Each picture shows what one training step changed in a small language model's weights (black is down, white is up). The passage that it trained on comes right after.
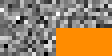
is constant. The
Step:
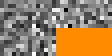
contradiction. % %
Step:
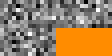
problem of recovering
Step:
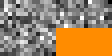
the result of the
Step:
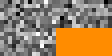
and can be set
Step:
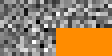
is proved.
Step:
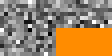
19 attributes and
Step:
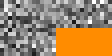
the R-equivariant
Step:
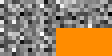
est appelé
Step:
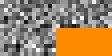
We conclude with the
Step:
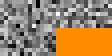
is selected at a
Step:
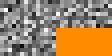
is equality in the
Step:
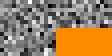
Let $K$
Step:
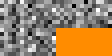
of minimal strongly regular
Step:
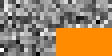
the state number in
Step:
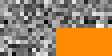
By the proposition,
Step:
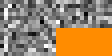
complete coherent cancellation
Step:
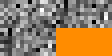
of Mathematics,
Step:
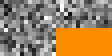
a consequence, we
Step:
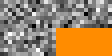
to any point of
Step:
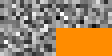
effects lead to reduced
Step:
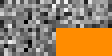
volume were originally
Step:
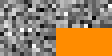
very useful tool is
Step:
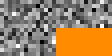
can explore the whole
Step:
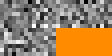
must understand the
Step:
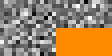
is {\it closed
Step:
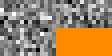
there are three distinct
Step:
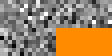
with a real
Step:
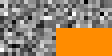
capacity region of the
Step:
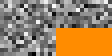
relates to the
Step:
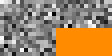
boards are
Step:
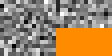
their mass is
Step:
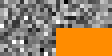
away from the
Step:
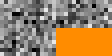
In most cases,
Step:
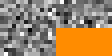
these columns,
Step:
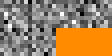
distribution then one can
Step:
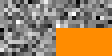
we focus on the
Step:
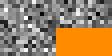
Rev. Lett.
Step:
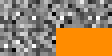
cluster as the cluster
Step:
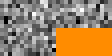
system $B$
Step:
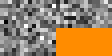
function of the
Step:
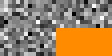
rounds can
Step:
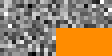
applied to each
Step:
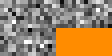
opposite signs of
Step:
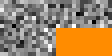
integers $r$,
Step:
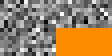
by DM.
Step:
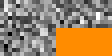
the solution of system
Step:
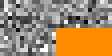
the argument in the
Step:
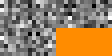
field. This problem
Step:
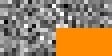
function of normalized
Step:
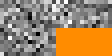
which generates the
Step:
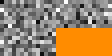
is bounded above by
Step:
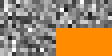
the second equality comes
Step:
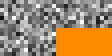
expectation value of the
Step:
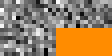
characterized by a
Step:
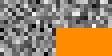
to the one known
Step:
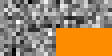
we smooth out the
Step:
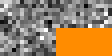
Number of
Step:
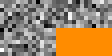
for the potential
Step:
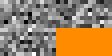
P. Rossi
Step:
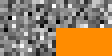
galaxies have evidence of
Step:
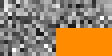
the WENO
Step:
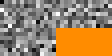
is bounded, that
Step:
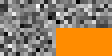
A$ is written
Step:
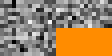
open subset $U
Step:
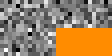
and the specific properties
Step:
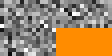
contributions to the coefficient
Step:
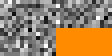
valid for values of
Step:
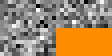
we find binding
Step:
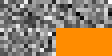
that Pastore
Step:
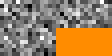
standard application of the
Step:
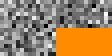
may strongly suppress
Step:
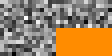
need in the
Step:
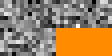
only in the
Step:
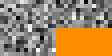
four values with a
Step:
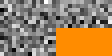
adding orientifolds
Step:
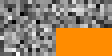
$i$; this
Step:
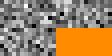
condition (c)
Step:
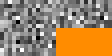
processors have lower
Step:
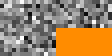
useful to observe that
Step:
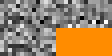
in the number
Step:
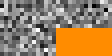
simulation. After
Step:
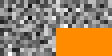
spectra of chiral
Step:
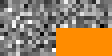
\omega)$, such
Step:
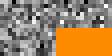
existence of internal sources
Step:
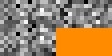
of varieties,
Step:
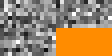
the population size.
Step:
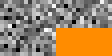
corresponds to equality between
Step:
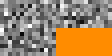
actual implementation the main
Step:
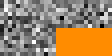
the source. The
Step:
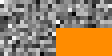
quantum state is
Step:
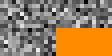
if and only if
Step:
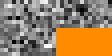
it clearly follows that
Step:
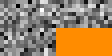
of $M$
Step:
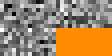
the susceptance
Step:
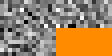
find agreement with the
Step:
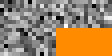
linear correlation would scale
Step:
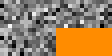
dispersion profile for a
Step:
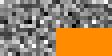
United States
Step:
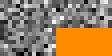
and %let
